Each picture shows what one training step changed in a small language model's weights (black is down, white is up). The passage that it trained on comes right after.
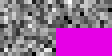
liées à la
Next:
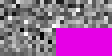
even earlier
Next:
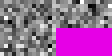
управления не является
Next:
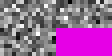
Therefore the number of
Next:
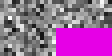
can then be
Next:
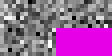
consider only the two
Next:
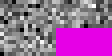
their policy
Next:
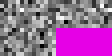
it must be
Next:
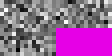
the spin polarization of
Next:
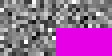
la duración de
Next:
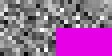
fit in the
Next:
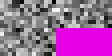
e de acesso
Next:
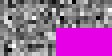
invoering van
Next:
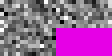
gamma ray
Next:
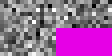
território que
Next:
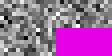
as the forces
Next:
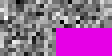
for the cloud to
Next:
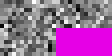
in the chiral
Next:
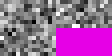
the layer index as
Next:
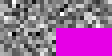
that taking
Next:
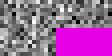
de gramática
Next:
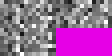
ist keine
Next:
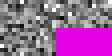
gained is
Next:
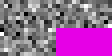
potential (1)
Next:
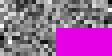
no problem to find
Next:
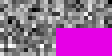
de oración,
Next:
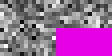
exist a given,
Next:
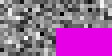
are adopted or
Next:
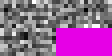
kinetic energy density
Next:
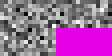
this procedure).
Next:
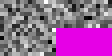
detuning ($\Delta
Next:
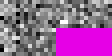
typical threshold $\beta
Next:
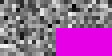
of a few
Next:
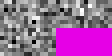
las personas o
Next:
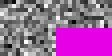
with electrons.}
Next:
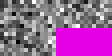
the slope of
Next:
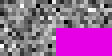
and placed it
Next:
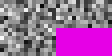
conducted at the
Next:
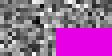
and Astronomy;
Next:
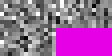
more efficient in
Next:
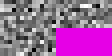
I line during early
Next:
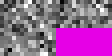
kuniga bir
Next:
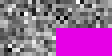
dan berpotensi
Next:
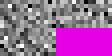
focusing on the
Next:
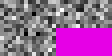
the predictions for larger
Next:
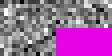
um lado para o
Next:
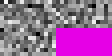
lower value since this
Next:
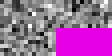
is meant to
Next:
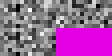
is \beq
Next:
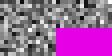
strong changes in
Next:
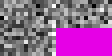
може не
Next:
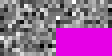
sua função.
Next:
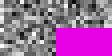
a manutenção
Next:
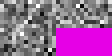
processos de aprendizagem
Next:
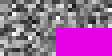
and interaction with the
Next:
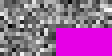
we get the representation
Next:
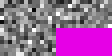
Ia with higher
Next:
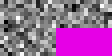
is not the
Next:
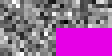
the membership
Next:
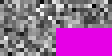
attention to the
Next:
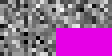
the Hamiltonian at order
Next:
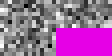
extraction performance using
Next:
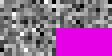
prognosis for
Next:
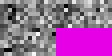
Perú*, mediante
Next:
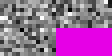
iniciado a
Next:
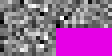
richesse – par
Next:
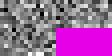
baru adalah
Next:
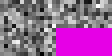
could be developed for
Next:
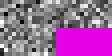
versions. This
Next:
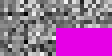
و دانش
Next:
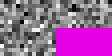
of Mechanical
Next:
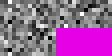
и своего
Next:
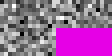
a few hours
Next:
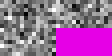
a set of
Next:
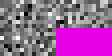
about stochastic
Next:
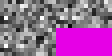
урока и
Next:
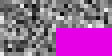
on IRAC
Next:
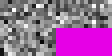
va statistik
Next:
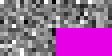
di Fisica
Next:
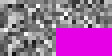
cosmological model.
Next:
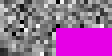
correct, the
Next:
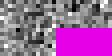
is preferred to
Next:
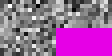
to comfort
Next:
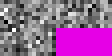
for the momentum
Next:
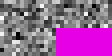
of APS has
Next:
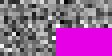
ground state crossings
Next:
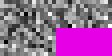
on $N$
